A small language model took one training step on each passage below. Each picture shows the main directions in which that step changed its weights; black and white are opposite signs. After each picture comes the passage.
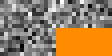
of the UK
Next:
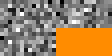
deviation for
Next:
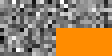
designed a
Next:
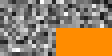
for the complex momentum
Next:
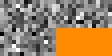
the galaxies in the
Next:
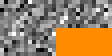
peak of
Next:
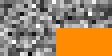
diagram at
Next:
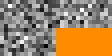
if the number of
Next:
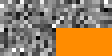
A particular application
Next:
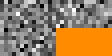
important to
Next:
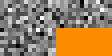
reported for
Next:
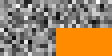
the University of
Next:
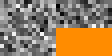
the original
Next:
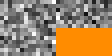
In this paper we
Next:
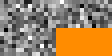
the first region
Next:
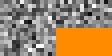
no effect on the
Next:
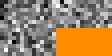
community as
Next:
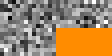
possibility of
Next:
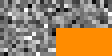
experiment, we
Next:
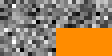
few fA
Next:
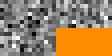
numerically as in
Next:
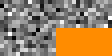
hand, a
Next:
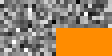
coupling of each atom
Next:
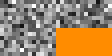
region of small
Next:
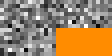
known that the
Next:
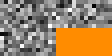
our poster
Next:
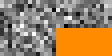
in Fig. 2
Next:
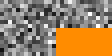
full list
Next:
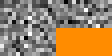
thus generating the
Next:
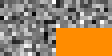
The flux measurements
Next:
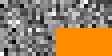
a full
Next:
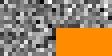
positions of
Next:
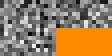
until the
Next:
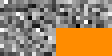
is also important
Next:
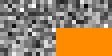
c}$. In terms
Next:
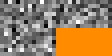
we set the two
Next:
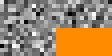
need another
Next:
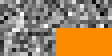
Kerr black
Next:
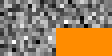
as the ratio of
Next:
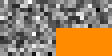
that the higher
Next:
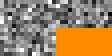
not clearly
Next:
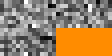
as follows:
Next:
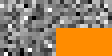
concrete by
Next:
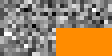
the stress
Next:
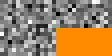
compute the
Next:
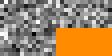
capacity at
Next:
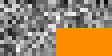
these curves
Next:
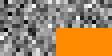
much larger than
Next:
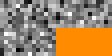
the PIL
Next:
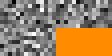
yields an
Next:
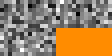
and proton decay
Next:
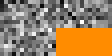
wind production
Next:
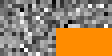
and with the probability
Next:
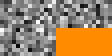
contributed from
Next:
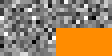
can be formally
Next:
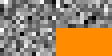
or from a small
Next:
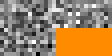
of low energy
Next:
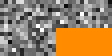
depth of
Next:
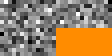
6 GeV with
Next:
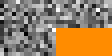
via numerical
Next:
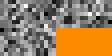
field for different
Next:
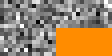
change must be
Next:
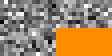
is always
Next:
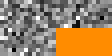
that it describes
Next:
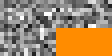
function at a point
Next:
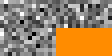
where again a
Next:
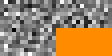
case could be
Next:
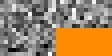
of the most
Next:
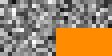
roots of
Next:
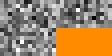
the relation
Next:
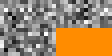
it is not
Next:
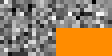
respectively. This
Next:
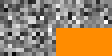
clarity and
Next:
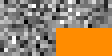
resolution run
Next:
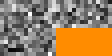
of the present
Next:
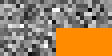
be sufficient
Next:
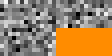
km, the
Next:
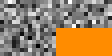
perturbation series
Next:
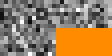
is the force
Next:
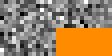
found that a
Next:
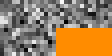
starting point,
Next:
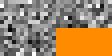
powerful UV
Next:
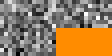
of Quantum
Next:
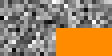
The dotted
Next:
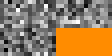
to the original
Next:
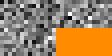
small values of
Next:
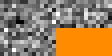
responses are
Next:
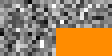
the date of
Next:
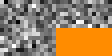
total infrared
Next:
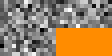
the strong interaction limit
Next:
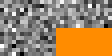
where $x =
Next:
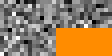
boundary term to the
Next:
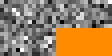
An important factor
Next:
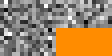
stories for
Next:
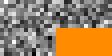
mass and size
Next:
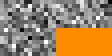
the first time
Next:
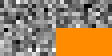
is gradually
